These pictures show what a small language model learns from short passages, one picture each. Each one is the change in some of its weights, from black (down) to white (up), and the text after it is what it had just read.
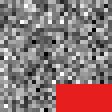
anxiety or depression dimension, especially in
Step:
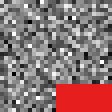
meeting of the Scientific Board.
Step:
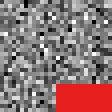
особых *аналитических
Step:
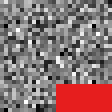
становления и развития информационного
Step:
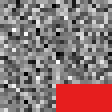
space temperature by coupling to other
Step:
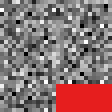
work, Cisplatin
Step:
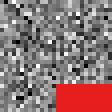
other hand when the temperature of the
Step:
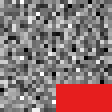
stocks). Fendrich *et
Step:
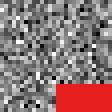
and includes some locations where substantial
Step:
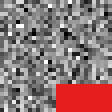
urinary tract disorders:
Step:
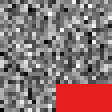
ANTENNA Antenna Description
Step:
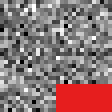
the review findings Methodological limitations Coherence
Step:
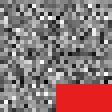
Scientists**, vol. 35,
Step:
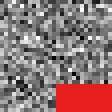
also submitted to the *L.
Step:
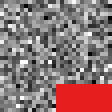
power applications. TEG of high power plants
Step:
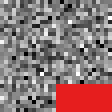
las empresas se dedicaron a
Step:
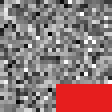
Mussels can instead be used on
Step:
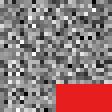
could be obtained by sowing of
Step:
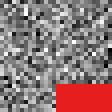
įrišimo valda
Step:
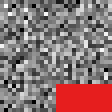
(podría ser la representación
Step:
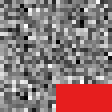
xo'jaliklarini barqaror
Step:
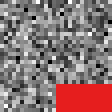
des technologies (TUAUT) avec
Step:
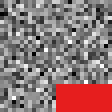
и великодушным.
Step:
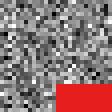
in Japan in the 16th and
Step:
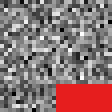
locale, ha ridotto lo
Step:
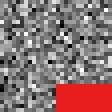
their revenue on importation. The
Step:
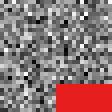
were divided into dependent and independent aspects of
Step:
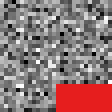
сифатида талқин
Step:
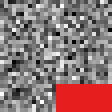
GFRP was modeled as a
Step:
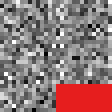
междисциплинарный подход
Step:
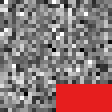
and Carver [28] examined the evaluation
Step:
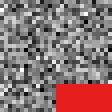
needs and preferences in both data visualization
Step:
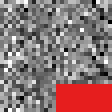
associated with the quality of the crack
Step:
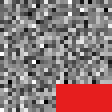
Joint Probability Method
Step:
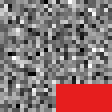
размещения политических
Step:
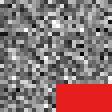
bunday korxonalar uchun
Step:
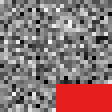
in connection with which the latter must take direct
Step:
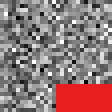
step, 18 different *configuration
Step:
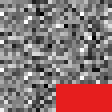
BUILDING PRESSURE
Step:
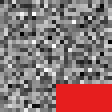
bien ninguno de esos
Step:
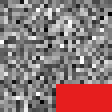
in terms of finances, staff,
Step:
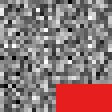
modeling language, as a tool to represent,
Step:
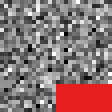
or *kamanarangan*
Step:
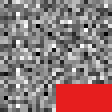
о научно-исследовательской
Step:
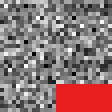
bu kuch uni tabiatdagi
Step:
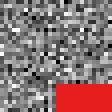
he was not familiar with Zoom,
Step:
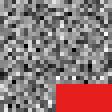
2 – расм. Уч
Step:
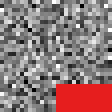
внутренний диаметр
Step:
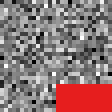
conforme a Equação 2. O
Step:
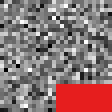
gerarquías: pues,
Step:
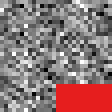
xos MAKTABGACHA
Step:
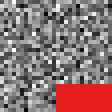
always similar to that of an ASD.
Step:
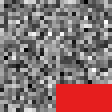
sm}^{-1}$ mintaqasidagi
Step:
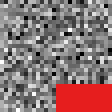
judge performance by domain using a confusion
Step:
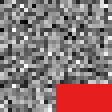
R. Wentzel and D.
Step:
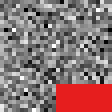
leukocyte count of
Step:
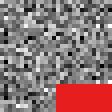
patients, 15 (75%) patients showed effective
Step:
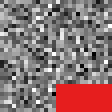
corresponding endurance change line gradually becomes
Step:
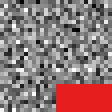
мощным инструментом,
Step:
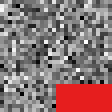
social competence [1] verbal and
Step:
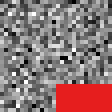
number of Common myna
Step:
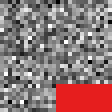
Neel Karnoff, tradutora
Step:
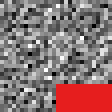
19 LIST OF FIGURES
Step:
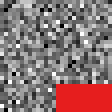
of elasticity. Testing of
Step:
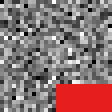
considers four spheres of influence:
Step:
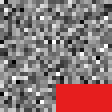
contoh aktivitas operasi.
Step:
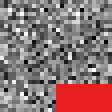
Assessment of the Practice To
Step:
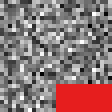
invierten un gran porcentaje en
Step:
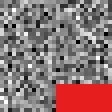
Sea, sites like SSMO
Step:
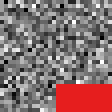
generation capacity is 3,811
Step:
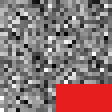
Covariance matrix of the process noise
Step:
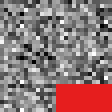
proposed for improving biomedical waste
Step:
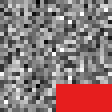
d'acteurs, notamment
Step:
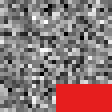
bo‘ladi ammo qanday
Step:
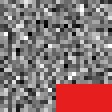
enforce institutionalized punishment: –
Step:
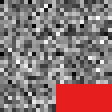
Federal demonstra um esforço em
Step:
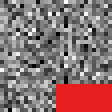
these mental aspects are part of individual
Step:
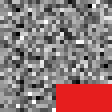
proizvodnim sistemima.
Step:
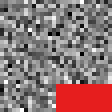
O'quvchilar ongini shunday
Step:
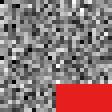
use it. Such tests can be
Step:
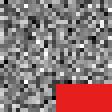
to 12 months, Penicillin G
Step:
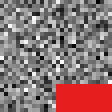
be analyzed in this article to assess the learning
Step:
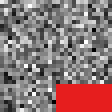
Graphics (Integrated)
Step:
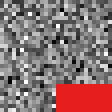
indirect aftermaths of inflation in
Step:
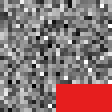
Project has developed a plastics
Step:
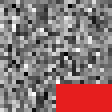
CPLEX optimization studio version
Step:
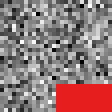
strane postoji velika
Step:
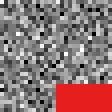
43,3% пациентов
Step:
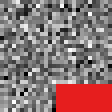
ushın jumıs organların
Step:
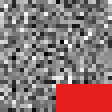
lógica es vivir una vida
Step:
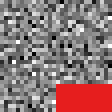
toʻldirgan holda
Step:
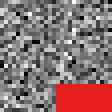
distribution can see in Figure 2 below. Figure
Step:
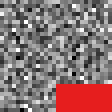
вказує на формування
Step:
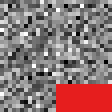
the effective performance appraisal system
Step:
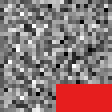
para la autorización de los permisos
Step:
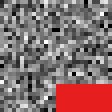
An ideal nerve block
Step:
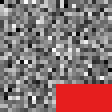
the virtual museum is actually its
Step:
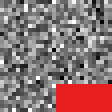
потребность двигаться,
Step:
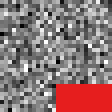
ta'lim bilan uzviylikini
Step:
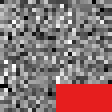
figured by the administrator. Figure 8
